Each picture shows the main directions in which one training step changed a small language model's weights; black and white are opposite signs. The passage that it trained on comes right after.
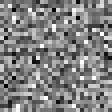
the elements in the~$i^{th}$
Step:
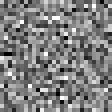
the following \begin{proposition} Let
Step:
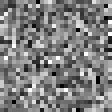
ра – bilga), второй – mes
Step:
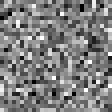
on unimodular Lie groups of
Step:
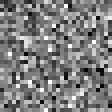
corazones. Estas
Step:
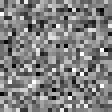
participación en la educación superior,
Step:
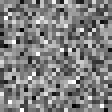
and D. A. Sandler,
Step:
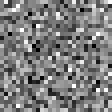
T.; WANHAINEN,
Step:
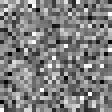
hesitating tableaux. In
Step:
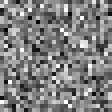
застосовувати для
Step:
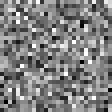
bilan talabalarni shu davradan
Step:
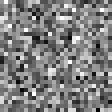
only if the endomorphism $g:
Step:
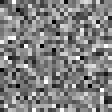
periodic orbits of its Reeb
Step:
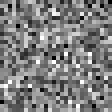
введении в битум
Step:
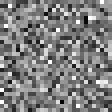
In addition, the prospects for the
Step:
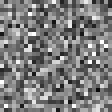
К.А., Климина
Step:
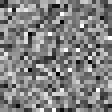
zeros are on the critical line and that
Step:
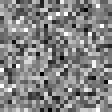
2-3 yil tarbiyalanadi
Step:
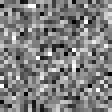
$z\to \infty$. Using the
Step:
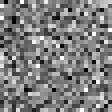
Suppose first that for all non-zero
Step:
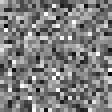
see that the motion-invariant
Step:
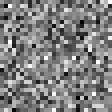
continuity. It is established that this estimate
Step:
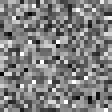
maximum is at least an absolute
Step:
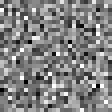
мовою програмування у
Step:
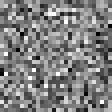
the known result for $a=-1,$
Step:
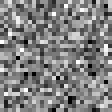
is a degeneracy locus
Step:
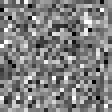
\eqref{vpmf} is not
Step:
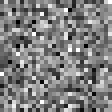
com o uso inconsistente do
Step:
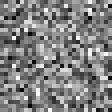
\begin{bmatrix} \Gamma^* &
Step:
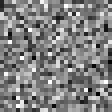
deal with the identification problem of a
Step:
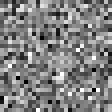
with fiber the surface $S$. Then
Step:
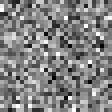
exterior algebras satisfy natural differential equations. In
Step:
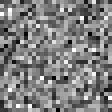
oʻqishi boshqa fanlarni
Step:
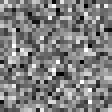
шакллантиришни ўз
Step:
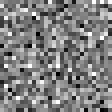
5 REFERINȚE
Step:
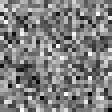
los periodistas para que incorporen
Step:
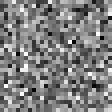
учебных действий,
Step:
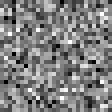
/ Т.В. Павлова //
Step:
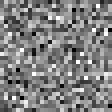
every $i$ there exists a $j$
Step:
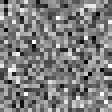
Pragmatics: Requests
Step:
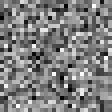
conventional trial subspace finding
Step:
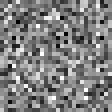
serán utilizadas para asuntos
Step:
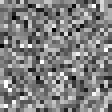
map. Indeed, note that there exists an
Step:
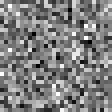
Българин да си
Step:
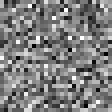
anteriores. Como lembra
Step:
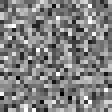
from (3) are trivial, and for any
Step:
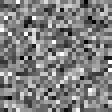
\nabla g(\rho)=\nabla c - d
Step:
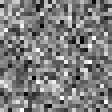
програми навчання для
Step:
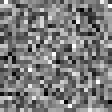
products, it is not always true that
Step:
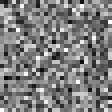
except possibly those lying
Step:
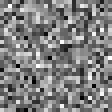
value efficiency; the fewer
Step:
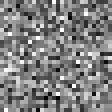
A. Temur bobomiz
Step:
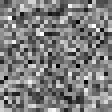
remarkable groups of this form are, for
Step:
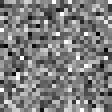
der Ökotrophologie
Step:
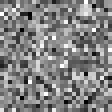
mahalliy tillarda shu
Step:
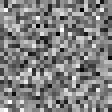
a fundamental and central role. In fact,
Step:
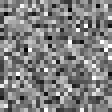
through $\tau(x,u)$, we have
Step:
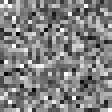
fiber of $(\CA,\phi)$ is
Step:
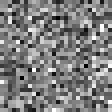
Hence \[ g_\theta (Y ,
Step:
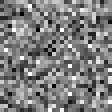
· Schienen ·
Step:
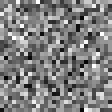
darslarda juda ko'p
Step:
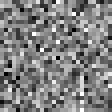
worth noting that the predicted values
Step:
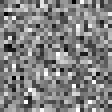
have the following improved lower bound.
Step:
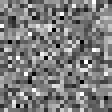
A modification of PCD is the
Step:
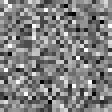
Malang. - Atmojo,
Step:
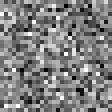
la noción de que un cliente
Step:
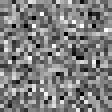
que celle avancée,
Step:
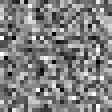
\end{theorem} It is possible to give
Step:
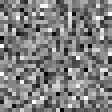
сирасига киради.
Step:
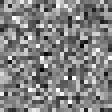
This introduce part 29 of the theorem.\\
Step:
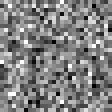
MINITAB 16. HASIL
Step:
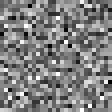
The implication of this property is that
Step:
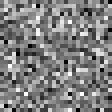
abril de 2019). 3 Resultado
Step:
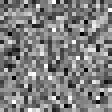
berarti bahwa semakin
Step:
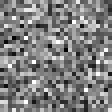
is called a low-rank function), in
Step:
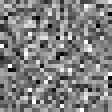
\mu t-\mu N(\mu
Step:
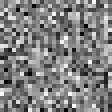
rolini hisobga olish ham
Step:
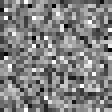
\reff{u-domain}, we
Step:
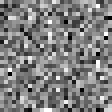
quasicylinder $(M\times
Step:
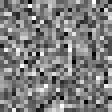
sur la supériorité de la
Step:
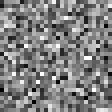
initial cost, and the methods of subsequent
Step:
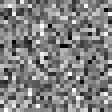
${\sf KP}\omega$ and the
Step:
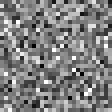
hovuzda zooplankton
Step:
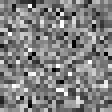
Kepercayaan adalah
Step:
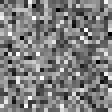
de los actores sociales, modificando
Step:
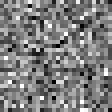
n'existe pas d'entiers
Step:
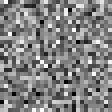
the historical sources, needs
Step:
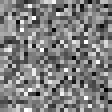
suite à la guerre en
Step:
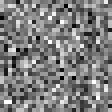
lo tanto deben ser funciones
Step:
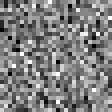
need some further notation. We denote by
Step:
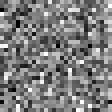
su alumnado ha modificado sus
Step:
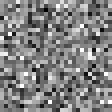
\left ( \begin{array}{cc}
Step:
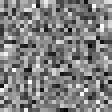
to a random point and fails to find the
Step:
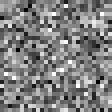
escolha: “Esta ideia é
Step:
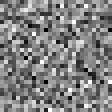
on algorithms for graph construction are given in
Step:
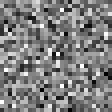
the post-Darcy regime has
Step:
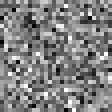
\rightarrow \mathfrak{S}$ is flat
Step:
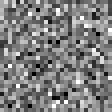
с заявлением по
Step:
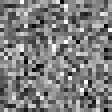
sich das Plasma aufgrund der
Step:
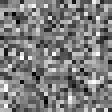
fact scalar random Gaussian variables.
